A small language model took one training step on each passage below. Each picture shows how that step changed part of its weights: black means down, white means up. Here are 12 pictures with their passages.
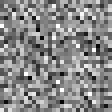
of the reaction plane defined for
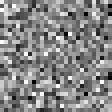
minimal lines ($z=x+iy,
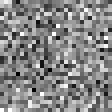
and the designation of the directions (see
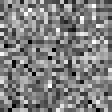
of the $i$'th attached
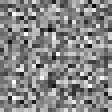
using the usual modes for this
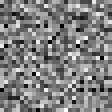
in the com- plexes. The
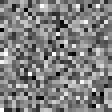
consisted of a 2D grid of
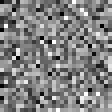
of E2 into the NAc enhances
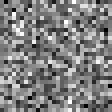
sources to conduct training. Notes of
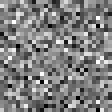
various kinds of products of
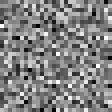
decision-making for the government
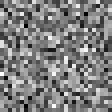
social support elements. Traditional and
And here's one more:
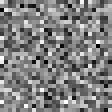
as close as possible. In this paper, we
